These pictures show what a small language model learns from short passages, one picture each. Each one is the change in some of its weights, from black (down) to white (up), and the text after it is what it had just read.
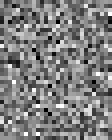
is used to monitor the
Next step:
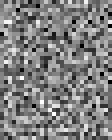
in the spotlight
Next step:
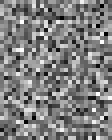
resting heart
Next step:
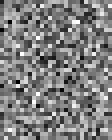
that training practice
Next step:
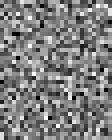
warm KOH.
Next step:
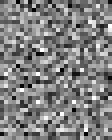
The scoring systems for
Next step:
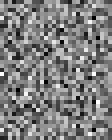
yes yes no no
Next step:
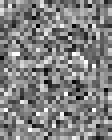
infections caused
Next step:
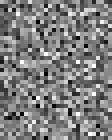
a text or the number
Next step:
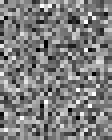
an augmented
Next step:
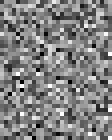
of Health,
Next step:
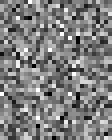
etib borar
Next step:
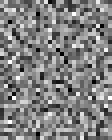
Shunday ekan,
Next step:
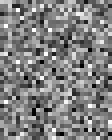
umbrella of
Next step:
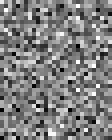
of a brown
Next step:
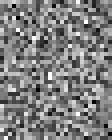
blanks are formed
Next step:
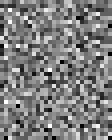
class which did not use
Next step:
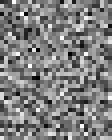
Method This study is
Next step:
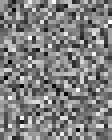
and one pass of
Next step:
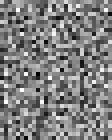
nodal force is
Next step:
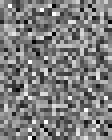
were also conducted.
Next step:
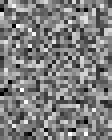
high noise levels where
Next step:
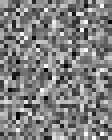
Sociales de los
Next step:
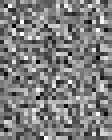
with those in the
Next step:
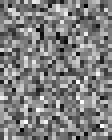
to construct the
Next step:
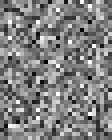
mais segura,
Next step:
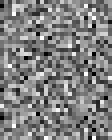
presents the literature
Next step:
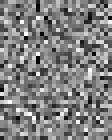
In our opinion,
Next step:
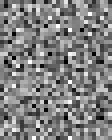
live differently and as
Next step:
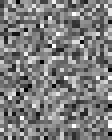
challenges of
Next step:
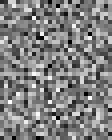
would be interesting
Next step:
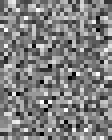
. Q_2 results when
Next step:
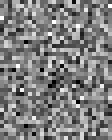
renal function with
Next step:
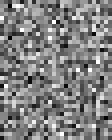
B en H) een
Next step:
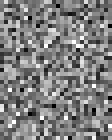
the Workshop of
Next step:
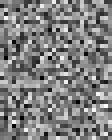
This was followed by
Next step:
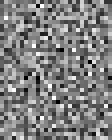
important factors are the
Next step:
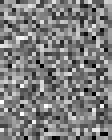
of proposed work is
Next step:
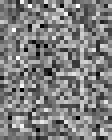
measurements Fig. 4:
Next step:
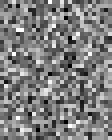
la empresa:
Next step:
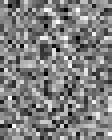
en el plano,
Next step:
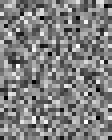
optimallashtirish va
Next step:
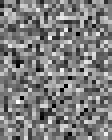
the additional training
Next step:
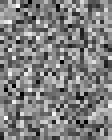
might finally
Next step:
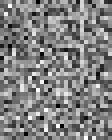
units of the DC
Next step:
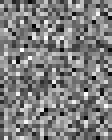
conjunto de
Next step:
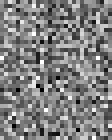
year to address the
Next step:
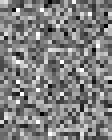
dotykiem w
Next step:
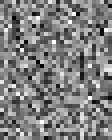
vêm criando
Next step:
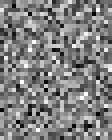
effort. The
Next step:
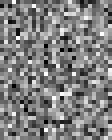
de la casa.
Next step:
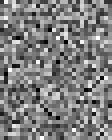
results suggest that
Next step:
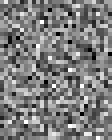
in the south part
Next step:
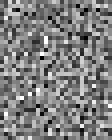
governments and
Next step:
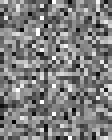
in attaining a
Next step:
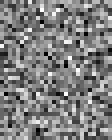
esses recursos
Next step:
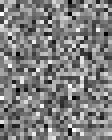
va tashkil
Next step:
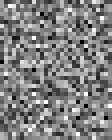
organic compounds
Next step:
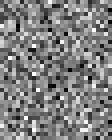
has already
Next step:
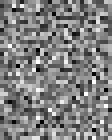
learning with members in
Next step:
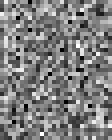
significant predictor of
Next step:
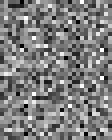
basic function of
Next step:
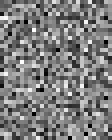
an example of a
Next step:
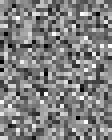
a little time
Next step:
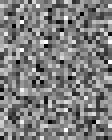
a quantitative
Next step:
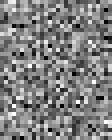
and one project baseline
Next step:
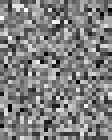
wewenang dalam
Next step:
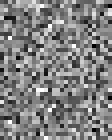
hampers the
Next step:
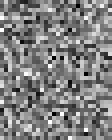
*The Journal of
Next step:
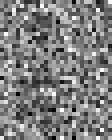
- ахборот
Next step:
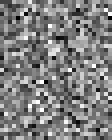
sera un projet
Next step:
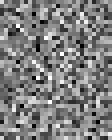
em Música,
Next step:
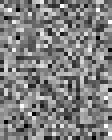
integrating rural
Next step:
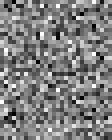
supply conditioned
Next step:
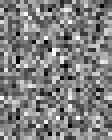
de los productos
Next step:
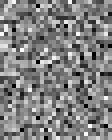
directly linked
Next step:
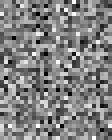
point in time.
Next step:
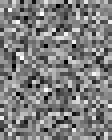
diamond). The
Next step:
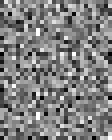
water sampling and
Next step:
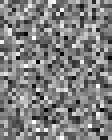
problem of economic
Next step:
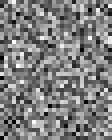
Raad van
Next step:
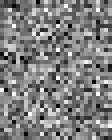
understand the need of
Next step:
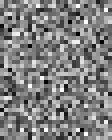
yang penting.
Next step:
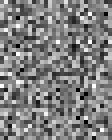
Brown, Anna
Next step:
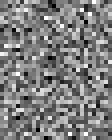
commercial success
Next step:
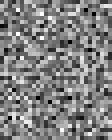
GM, Huber
